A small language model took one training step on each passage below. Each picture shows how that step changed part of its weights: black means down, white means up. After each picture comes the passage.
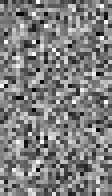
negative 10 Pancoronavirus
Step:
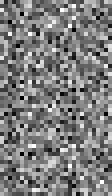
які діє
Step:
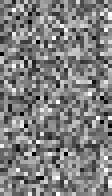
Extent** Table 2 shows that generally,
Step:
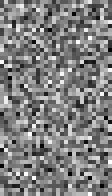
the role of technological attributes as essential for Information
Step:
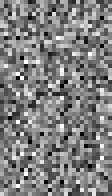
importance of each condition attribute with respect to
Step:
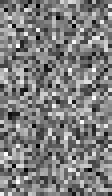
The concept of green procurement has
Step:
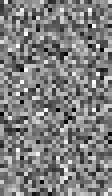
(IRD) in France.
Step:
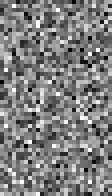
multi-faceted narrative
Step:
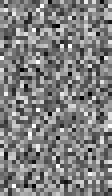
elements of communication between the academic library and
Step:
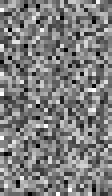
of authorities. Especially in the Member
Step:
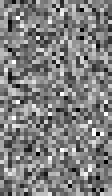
enhance computer competencies across all study centres,
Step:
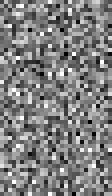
A high quantity of memory is also needed since
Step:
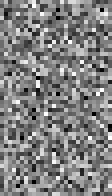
angle between warp and weft
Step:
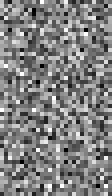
POCT tests should work with the sample
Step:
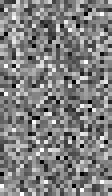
JM. “Lubrication properties
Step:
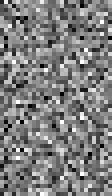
in women worldwide and the leading cause of
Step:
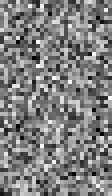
ripen fruits of variety
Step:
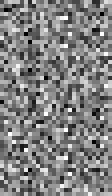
swells, it is heated in
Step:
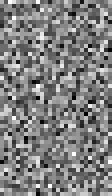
an orientation and perspective that undermines the
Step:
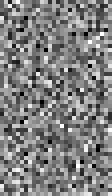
of Japan including sewage exclusion in
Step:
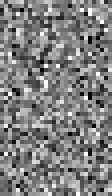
no ventilation in sewers,
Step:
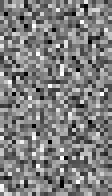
in turn, decreased the probability of voting
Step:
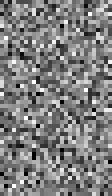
abstract than the secondary concepts (See
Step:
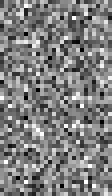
(K_F , n) are empirical
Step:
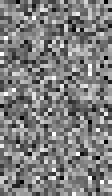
two visible data sets (74x822
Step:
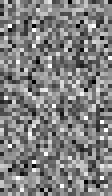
was later washed out by 28 ml of
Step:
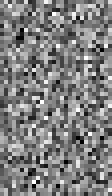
positioning. The mobility of the academic
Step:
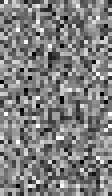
should there be other views for or against
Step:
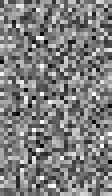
the region. The research uses a theoretical framework
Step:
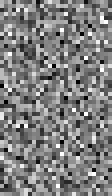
or high nitrate level in different water bodies
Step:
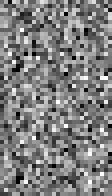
analysis of the specific context? - Does
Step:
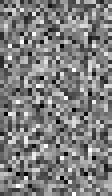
intervention (e.g., may require
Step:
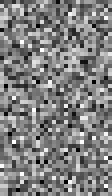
Figure 3: Cross Section per
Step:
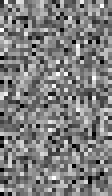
to the right ventral of L2
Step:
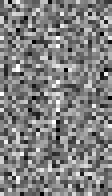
of the work of other philosophers
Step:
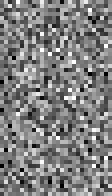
of 1.64 km, indicating moderate spatial
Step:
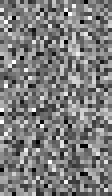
operational processes RESULTS 6. Stakeholders
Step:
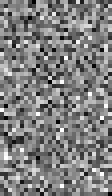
interests The authors declare that they have no
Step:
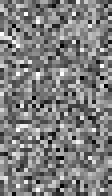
identify something that helps them let go of
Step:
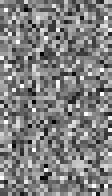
1. otherwise /* cacheMiss
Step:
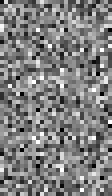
not only is new knowledge acquired but also
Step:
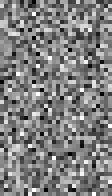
achievements of 1964 was the further classification by
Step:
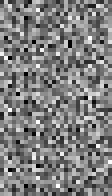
by using the gynecology service
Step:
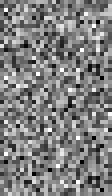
less than a millisecond.
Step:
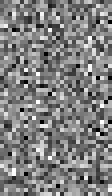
activities, recognise a need to act and
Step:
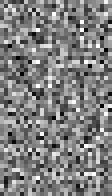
network consisting of a number of collaborating
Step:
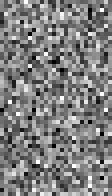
prepare workers, to identify weaknesses
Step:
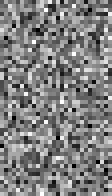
entails certain risks to the mental health of
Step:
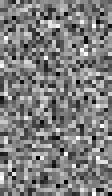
preserving: $$\text{If }
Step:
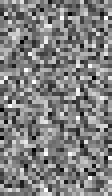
11. Levitsky, D.
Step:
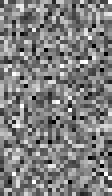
the success of digital journalism. -
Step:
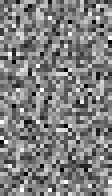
the difficulty of covariantly specifying
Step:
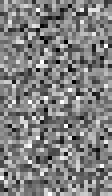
an odd reversal of standard values shared
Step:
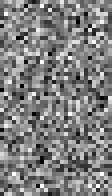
pyrazole ring. The
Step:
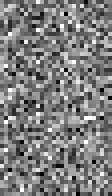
managed by using the FinFET devices.
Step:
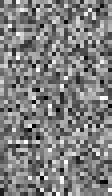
the gaseous products obtained from the
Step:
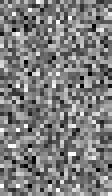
because the theoretical results do not take into account
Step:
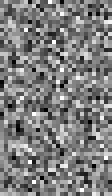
right quality of the relevant stock is available at
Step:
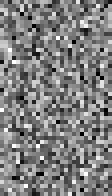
do it. - Perform the
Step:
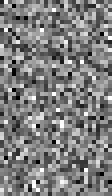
in the agricultural sector: - insufficient information
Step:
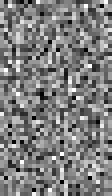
diminishing its internal thermodynamic 405
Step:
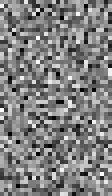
ability of soil to fulfil ecological activities,
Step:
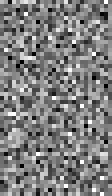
delta_abs TRL –
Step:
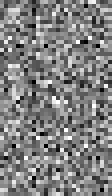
Zyperxa Lilly
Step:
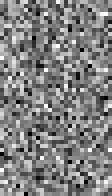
Housing and Building Research,
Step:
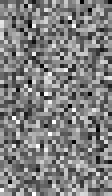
Inhibiting these proteins could interfere with
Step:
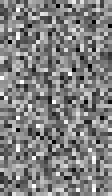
In Egypt, the first Islamic
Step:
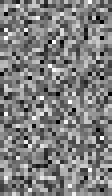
text in an input form, upload a
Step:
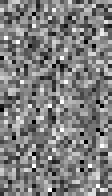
mergers has emerged beyond the moderate level
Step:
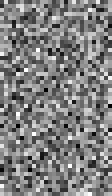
the results, since there are no statistics such
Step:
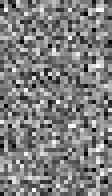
ex. What you said inflamed
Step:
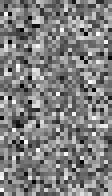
females) were surveyed. In order to
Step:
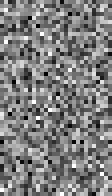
each Demonstration Site are to be
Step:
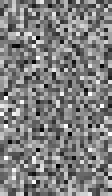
topic ¹ According to the International Organization for
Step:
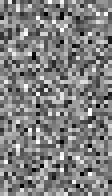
impact on infant birth weight and early development
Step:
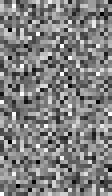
(CEN, CENELEC,
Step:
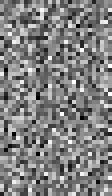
a population of about 70 million and the area
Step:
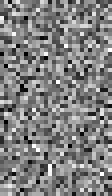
of the country and its population, excluding
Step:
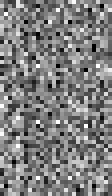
Assessment of the Ephemeral
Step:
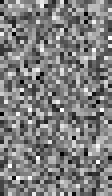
only complies with but exceeds the
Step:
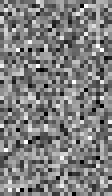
considered, which makes it possible to determine the
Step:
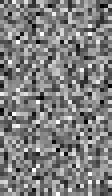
understandable when seen in the light of the
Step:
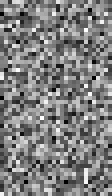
stolen fortunes of the
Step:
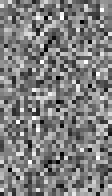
clarity change levers taking time to provide
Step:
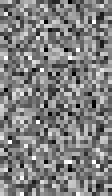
Ekiti, Ekiti State
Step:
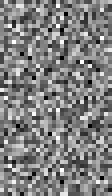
the time of precipitation of the complex
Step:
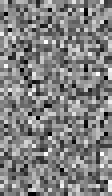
Operation hours were 1 and maximum Operation
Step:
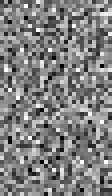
guided by the following objective: 1.
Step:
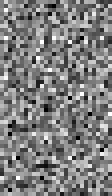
traditional communication examples, which relied on the
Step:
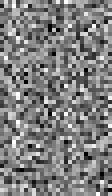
and Morris, 2012). Academic
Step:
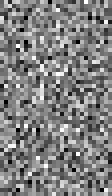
of higher-performance components or materials,
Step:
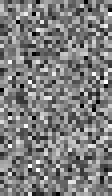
away from it. 2.3 |
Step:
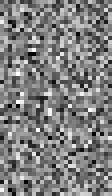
statistical analyzes were performed with the
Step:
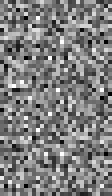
that the amount of capital available in the
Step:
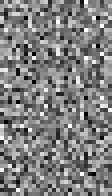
and all strata of society in different countries
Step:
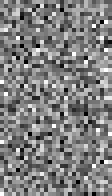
linear mixed models with tree species, plant
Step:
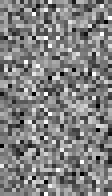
future integrated urban mobility system. (no
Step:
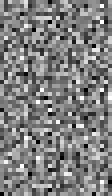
to help convert to environmentally friendly
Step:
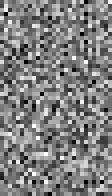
and catalyse (CAT) we
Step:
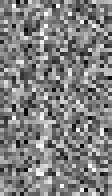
this survey focuses on the key traits and varieties
